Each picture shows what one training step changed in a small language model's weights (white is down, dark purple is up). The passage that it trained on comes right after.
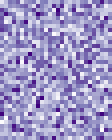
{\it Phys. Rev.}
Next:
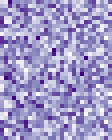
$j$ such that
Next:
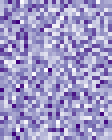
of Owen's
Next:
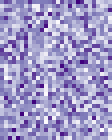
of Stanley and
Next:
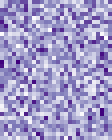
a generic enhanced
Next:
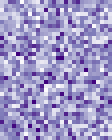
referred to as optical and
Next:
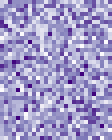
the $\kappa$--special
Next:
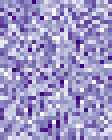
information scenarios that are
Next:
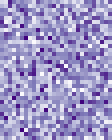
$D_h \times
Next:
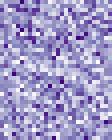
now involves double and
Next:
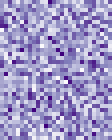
probabilities for the different
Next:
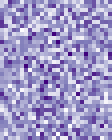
the correspondence:\\
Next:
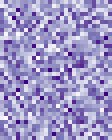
study, is the following.
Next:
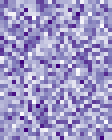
by (H0) it
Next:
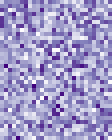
that the perturbation term
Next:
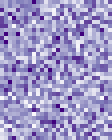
information on the structure of the
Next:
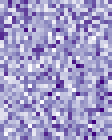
value $t$, then
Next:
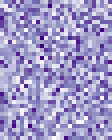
transversally, see
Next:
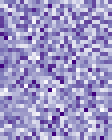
transaction time. This
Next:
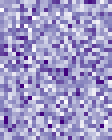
replace it by its mean
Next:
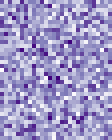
of Physics, Korea
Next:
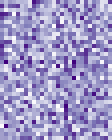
spider with at least
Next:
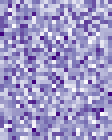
size evolution with $z$.
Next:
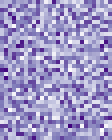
uniqueness of the
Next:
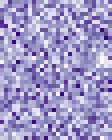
the complex conjugate
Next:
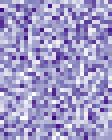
member of the pair
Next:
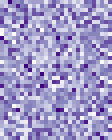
$\mu$ in combination
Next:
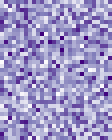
can we count the number
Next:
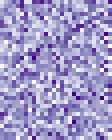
2f) by measuring
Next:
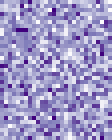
Not applicable.
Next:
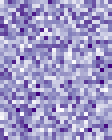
let $m$ be a
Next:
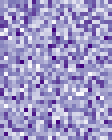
continuous, there exist relatively
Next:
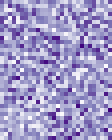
mass-square matrix elements
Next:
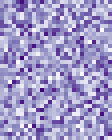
also present a wide class
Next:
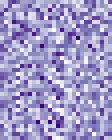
\bibinfo {author}
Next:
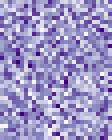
Riemann surface of finite
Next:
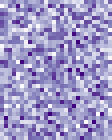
Finite propagation
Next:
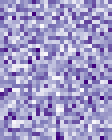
noise ratio is bigger
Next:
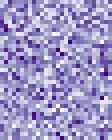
the shape of the function
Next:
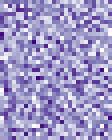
has been discussed intensively
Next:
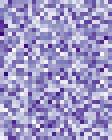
the different approaches to geometry
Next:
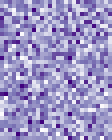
min}$, while a smaller mass
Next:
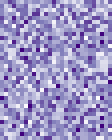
notation $\leq_L$
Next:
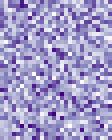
applied current in excess of
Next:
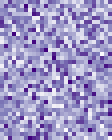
some specific cases. In the
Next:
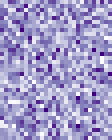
The irregularity strength
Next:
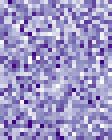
$\C$ is the family
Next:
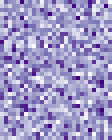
\overline\Phi =
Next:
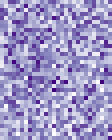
The proof of this lemma is
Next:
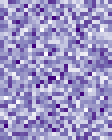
The irreducible representations of the Lie
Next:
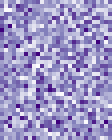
coefficient (ρ)
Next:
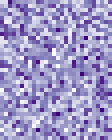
$p$ larger than
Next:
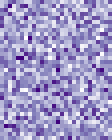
(triangles) have
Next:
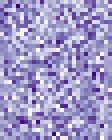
on the full dataset
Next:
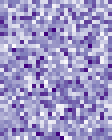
they reproduce in general
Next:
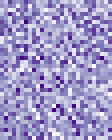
neighboring points grow
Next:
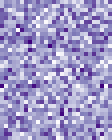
were interpolated over.
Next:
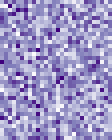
is Commercial
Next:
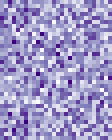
convergence of the viscosity
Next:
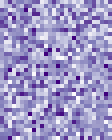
specific initial state in the dual
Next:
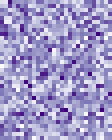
$r$ in the simply
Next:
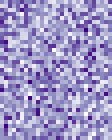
in which 3 out of
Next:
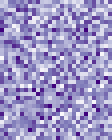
partition tree. Then
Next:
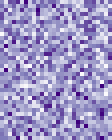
$$ Therefore we finally have
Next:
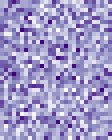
vibrational peaks
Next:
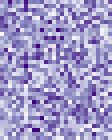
such a condition indicates
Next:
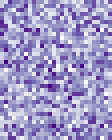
the second kind. Note
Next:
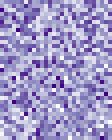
by more advanced analysis
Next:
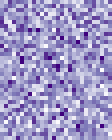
the world]{Case
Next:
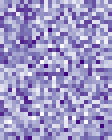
and let $P$ be
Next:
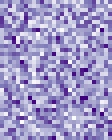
for any color $d
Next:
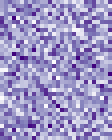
consider matrices of the form
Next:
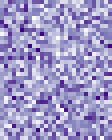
apart from nuclei like
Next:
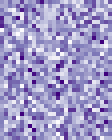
to obtain the following surface
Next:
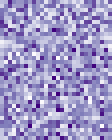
the bottom is only
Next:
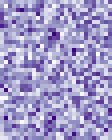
not know if this definition of
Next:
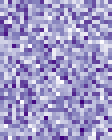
of $E$ given by
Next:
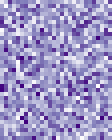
pseudo $Z$-symmetric
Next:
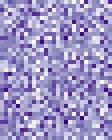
& {\color{black}
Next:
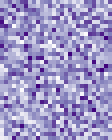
natural when compared to other
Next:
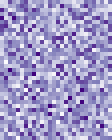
complete. } The distribution of
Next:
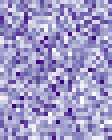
for every $a$ in
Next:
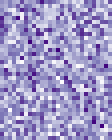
to take into account the lines
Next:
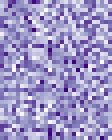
vortex dynamics of
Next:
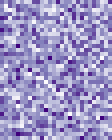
evolution. Extending
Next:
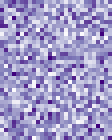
verify this, we write
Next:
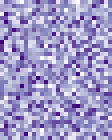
\] where $\rho$
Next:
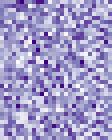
also be conveniently calculated
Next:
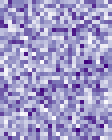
the schematic Fig.
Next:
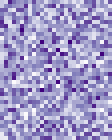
the case $\chi =
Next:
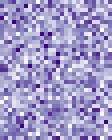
Therefore, the sections of
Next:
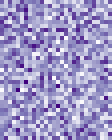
of the variational multiscale
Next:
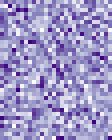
is comeager in
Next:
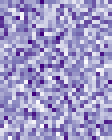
to show that the chain
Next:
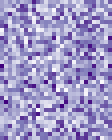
short time delays are
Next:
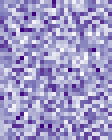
terms stem from the
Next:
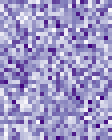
semicontinuous on
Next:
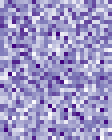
this reason, in phase
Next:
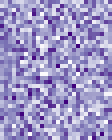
Physics Libraries
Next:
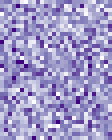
\cdot f)(g,
